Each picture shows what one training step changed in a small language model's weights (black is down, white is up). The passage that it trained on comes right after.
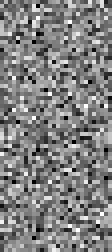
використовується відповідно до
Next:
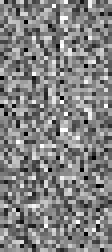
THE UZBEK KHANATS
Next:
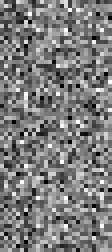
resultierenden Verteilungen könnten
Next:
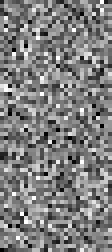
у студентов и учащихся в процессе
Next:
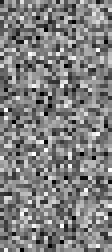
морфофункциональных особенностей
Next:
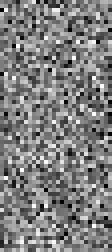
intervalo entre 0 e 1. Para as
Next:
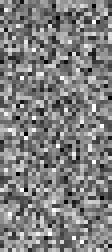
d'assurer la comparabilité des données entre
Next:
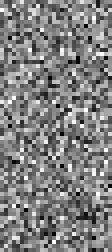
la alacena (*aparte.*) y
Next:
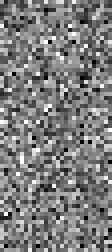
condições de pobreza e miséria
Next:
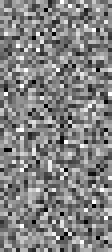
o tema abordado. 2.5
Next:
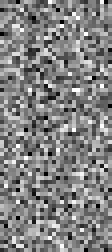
tarjima va transformatsion tarjimalar hisoblanadi.
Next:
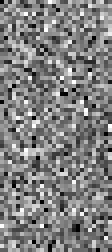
capaz de afianzar el desarrollo y
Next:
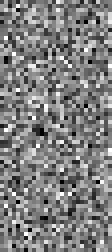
через Иран. В 20-е -
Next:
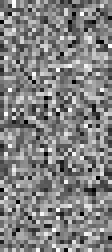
processo de transição formativa,
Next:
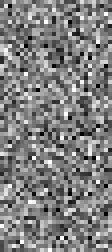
no residentes alcanzaba al 29,8
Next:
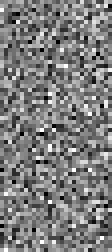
shaxsning individualligiga uning qobiliyatlari,
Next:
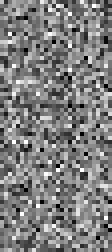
чойларнинг кимёвий таркиби //
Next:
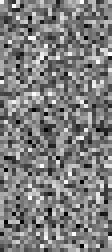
(I) Sonstiges ² Diese
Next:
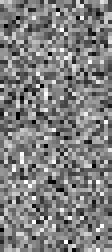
качество столичного воздуха.
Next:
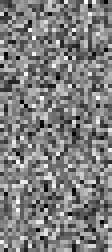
angkat : *abin jolo
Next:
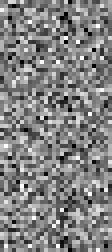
вказував, що українська
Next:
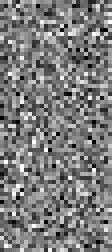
ov marosimi, hayvonot
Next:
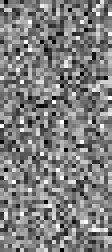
munosabatlar bo'lishiga qaramay,
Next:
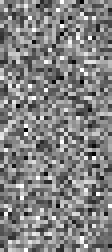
río Sardinas sea moderada.
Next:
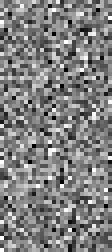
iqtisodiy agent (xususan banklar)
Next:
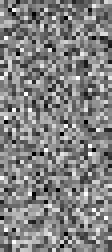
369 Tursunova Shaxnoza
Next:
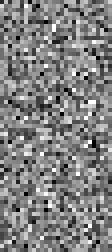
il sistema attuale, al contrario,
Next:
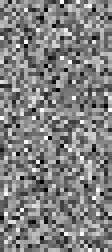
en de *voordelen*, dat wil
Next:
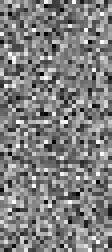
церковь Святой Марии
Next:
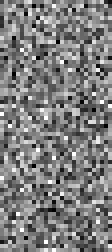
de construcción de su significante, a partir de
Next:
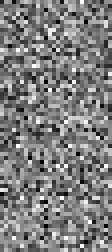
[32], é uma versão reduzida da
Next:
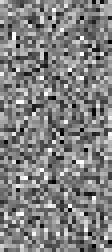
o‘z fikrini asoslab berish,
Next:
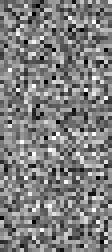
488 Alimova Maftuna
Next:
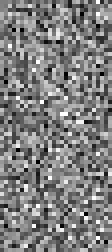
Guiados por supostos interesses
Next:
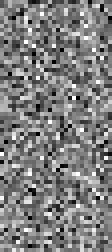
o docente estar receptivo ao uso das
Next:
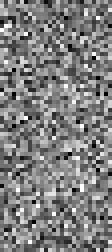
de se fazer, perceber-se o
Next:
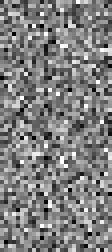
ils représentent plus de 30 %
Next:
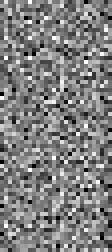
CARGA TRIBUTÁRIA
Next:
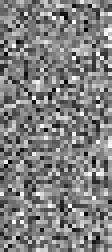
ohista harakatiga halal
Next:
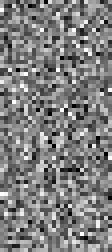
for better understanding and predicting the
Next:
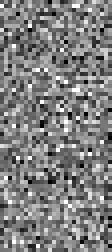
sobre o câncer natural extracts of
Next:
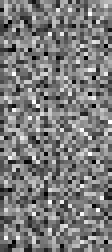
dalam menghadapi situasi sulit melalui
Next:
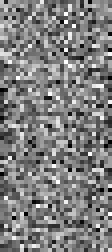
ontologia e a física quântica –
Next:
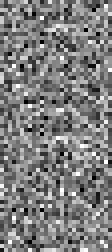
таълим – бу шахсга фаол
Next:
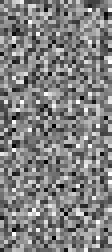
PARMEGGIANI, op.
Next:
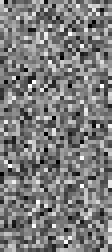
communiquer Selon Lafortune et
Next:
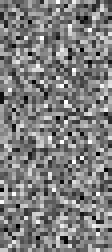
redes de informação no Império
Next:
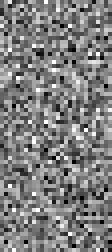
Forrest'in kimliğine dair
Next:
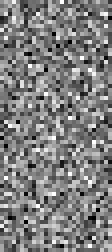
que se quer aprender”. E por
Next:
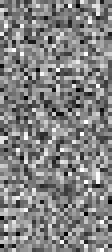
Reconstrução tridimensional
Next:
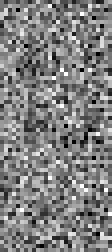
daraxtga, devorga va shu bilan
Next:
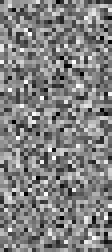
Електротехніка і
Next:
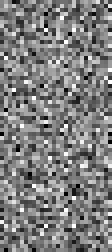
развитию человеческого потенциала как фактора
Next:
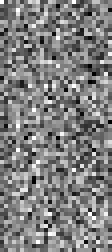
ion almashinuvchining funksional
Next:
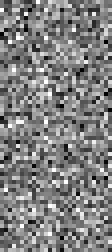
434 ta Farg‘ona viloyati
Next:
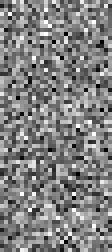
vatanimiz va xorijlik ko'pgina
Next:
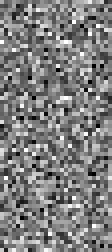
named after A. Baitursynov
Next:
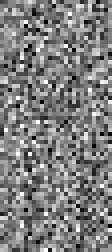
del mundo, con la participación superior a
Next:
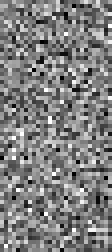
ma'lumotga ega bo'lishlari kerak
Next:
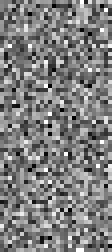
the city." Gaetana
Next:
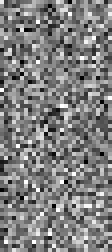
ont mis en place des labels et
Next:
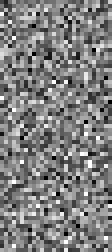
uqsap hár túrli
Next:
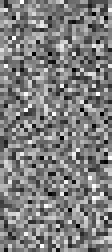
B. E., & de Zúñiga,
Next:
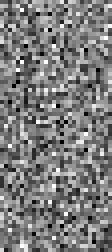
правового регулювання особливих
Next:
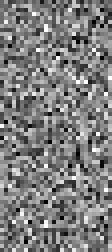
дію як суб'єктивних
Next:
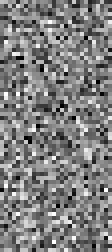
derecho fundamental de todo ciudadano. Los abusos
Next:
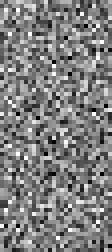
desenvolvimento econômico, urbano e social para
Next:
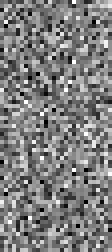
tarqalishini kamaytirishda muhim ahamiyatga
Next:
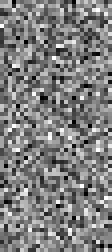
eń resurs tárepinen qolaylı
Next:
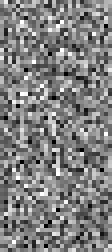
matn kengaytirishni o‘rganadi.
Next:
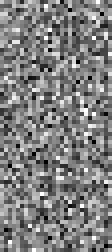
veren rasva-arvoihin ja
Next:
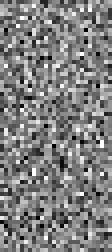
por meio de uma gestão sistematizada,
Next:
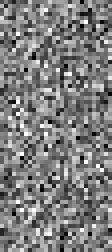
tais quais “sistemas de
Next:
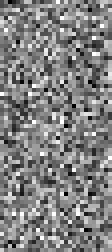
Pengatur No Posisi (%)
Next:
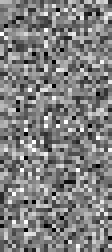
обеспечение процедур математических и
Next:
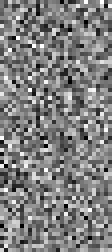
определении наказания в связи
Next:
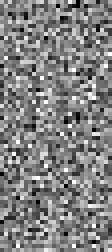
vem mudando desde 1989, com a
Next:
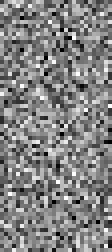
кадрів [3]. Проте на
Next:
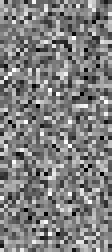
aktivlar muvozanatiga erishishning
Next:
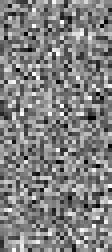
bilgin. Bu qismida esa
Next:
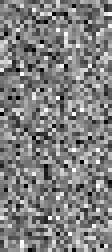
tarbiyalashga qaratilgan. "Ijodiy qobiliyatlar
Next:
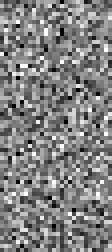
Annotatsiya: Ushbu maqolada o‘zbek xalq
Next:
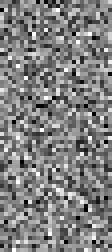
narsani hisobga olish kerakki, interval
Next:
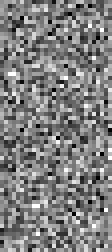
topik ini. Kata Kunci:
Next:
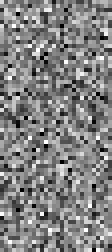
okumaktadır. Bu gülbanktan
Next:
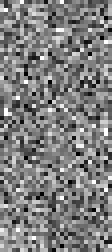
М. І. 94 ВПЛИВ
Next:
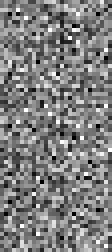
фаровон ва соғлом ҳаёт
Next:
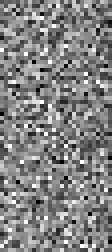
Bu durumu sırasıyla
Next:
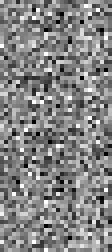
чўзиқ оҳангда
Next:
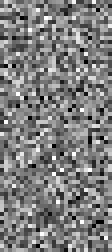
de una LR para las muestras
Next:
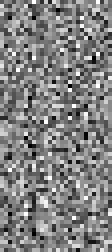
uchun nafaqat predmetli, pedagogik va psixologik
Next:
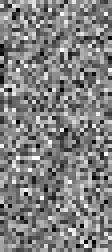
mais fechados do mundo Nascido na
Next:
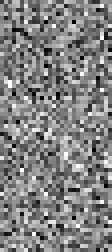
1.2 Présentations mutuelles
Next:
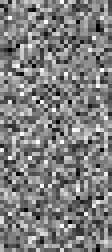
не находит препона ни в каких
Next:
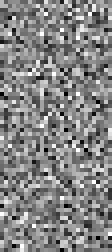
2018). Pembahasan Manajemen
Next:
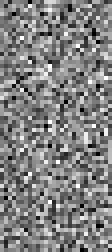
shaxsning kundalik hayoti, kasbiy faoliyati,
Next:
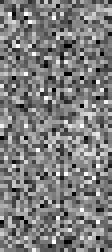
тўлиқ тўлғазма билан
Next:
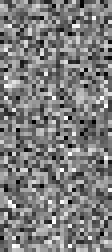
Сырдарьинской области в
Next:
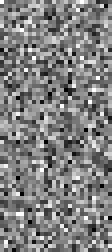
challenges and trends. –
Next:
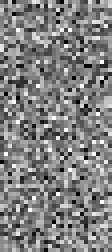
Olmasaliyeva Mushtariy¹,
